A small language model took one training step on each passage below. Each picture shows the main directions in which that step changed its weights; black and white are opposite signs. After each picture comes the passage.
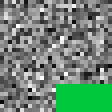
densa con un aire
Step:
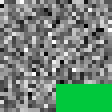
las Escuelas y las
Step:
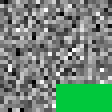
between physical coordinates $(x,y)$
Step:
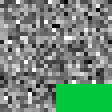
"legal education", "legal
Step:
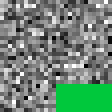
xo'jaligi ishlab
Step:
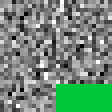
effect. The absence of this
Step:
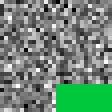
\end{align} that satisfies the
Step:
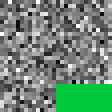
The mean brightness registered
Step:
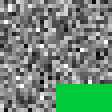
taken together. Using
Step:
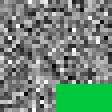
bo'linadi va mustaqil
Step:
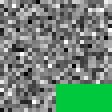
as we propose in this paper, a
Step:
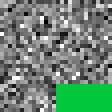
voorwaarde wel de
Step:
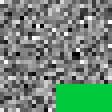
месте. Побеждает
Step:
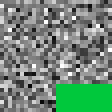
and solutions of social acceptability of
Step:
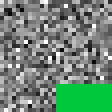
coletadas por meio de um
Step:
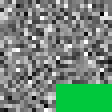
y fue producto de una
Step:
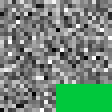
política que um país
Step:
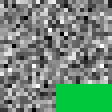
in both directions, to capture and
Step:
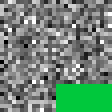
incident TE plane wave for
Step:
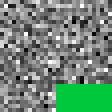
Nachwirkungen haben
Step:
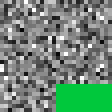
y experiencia profesional,
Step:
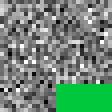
был разработан
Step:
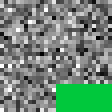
value along its line of sight
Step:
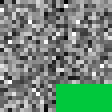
Sedang ON OFF 5
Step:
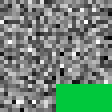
Bu beyitlerde ortak
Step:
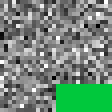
economia de material resultante deste
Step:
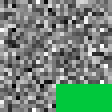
chosen to have two wells with
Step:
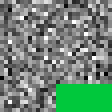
shakllantirishga yod
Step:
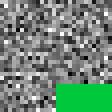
firqa bu so'zlarni
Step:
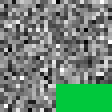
la enfermedad, para realizar
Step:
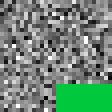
fue disminuyendo a medida
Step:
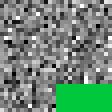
a large decay constant is expected to be
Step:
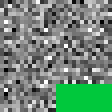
qizi² ¹ISFT
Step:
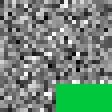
[2] C. Thelander
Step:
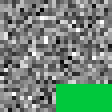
is set to 2, DFR shows
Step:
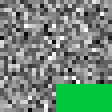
docentes se comprometerem com
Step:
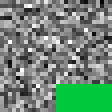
makanan dan minuman, industri
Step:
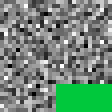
o'yinlar, rasmi
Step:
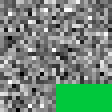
rate or Hubble parameter is
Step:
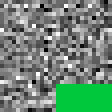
indicated by their parents, or
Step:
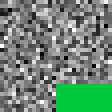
participantes a essência da ciência
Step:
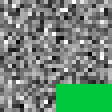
to be damped after B
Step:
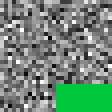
de la conciencia humana,
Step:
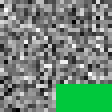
relative strain $s=\Delta
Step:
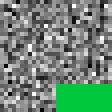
$\sigfreq$ was not
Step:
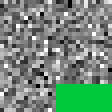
and vice versa. A high
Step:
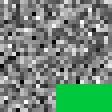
\right] $ labels the
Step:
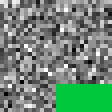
of the renormalization group
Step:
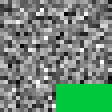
is removed from each of the
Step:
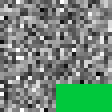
o descumprimento não
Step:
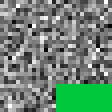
d'une nouvelle
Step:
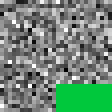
même dans le cas de
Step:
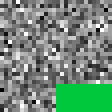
mendekati 1 dan jauh
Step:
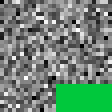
emphasized that addressing
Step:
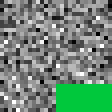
ўлсину ё
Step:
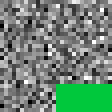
predictions for the probability that any device
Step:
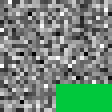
desired ground state.
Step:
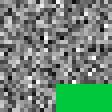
these two potentials. If
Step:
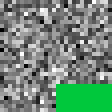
address-of changes, and
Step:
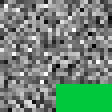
\bibitem{Skr} T.
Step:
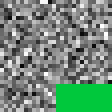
line plotted against the initial
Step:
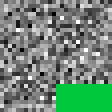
sea underneath. However, it
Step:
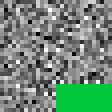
\to \bar\nu\nu}
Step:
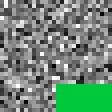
a wide range of predictions for different
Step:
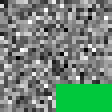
when the decisions that set a
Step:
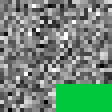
oshirish haqida
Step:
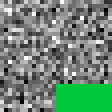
width of the neutron scattering
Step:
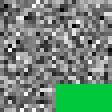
mantiqiy fikrlashni
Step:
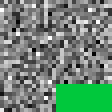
gravimeter residuals data
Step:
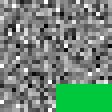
enough to ensure that edges can
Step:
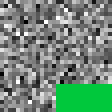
bashoratlashning asosi
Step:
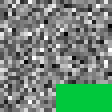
preferred as a method in the
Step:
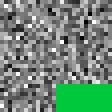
difference between the two mass eigenstates.
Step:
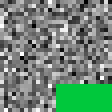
molecular rotational transitions
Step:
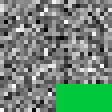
detector is limited to less than one
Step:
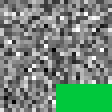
tradicional, segundo
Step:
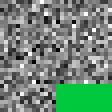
3. Dampak terhadap
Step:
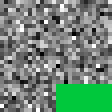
time delays and optical thickness.
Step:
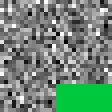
graph of packages in the
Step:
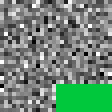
1), no período de
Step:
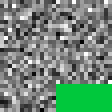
in this manuscript appears to be
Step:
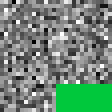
predator-prey dynamics is
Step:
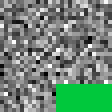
de los docentes. Se
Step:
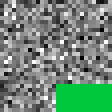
proposed closed loop power control algorithm
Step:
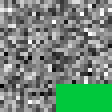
application of a problem with varying
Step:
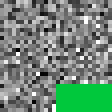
de leurs convictions, car
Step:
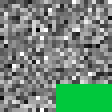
nearly equivalent limits,
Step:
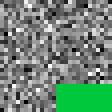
o quadro no qual se
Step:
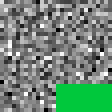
Не допускается
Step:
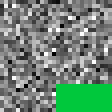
in their preliminary form, the
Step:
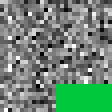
of his worldview with his
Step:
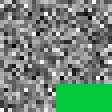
evidenciam como o avanço
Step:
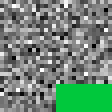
See text for details. }
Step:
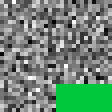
mingga yetdi.
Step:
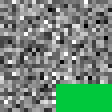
Astroparticle Physics,
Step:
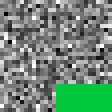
In Section~3, the solutions of this
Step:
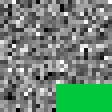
existing NN potentials, as the
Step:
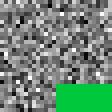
power **Fig. 7.** log
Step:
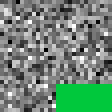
theory are those of (\ref{U}).
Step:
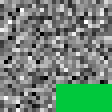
is a powerful method for propagating
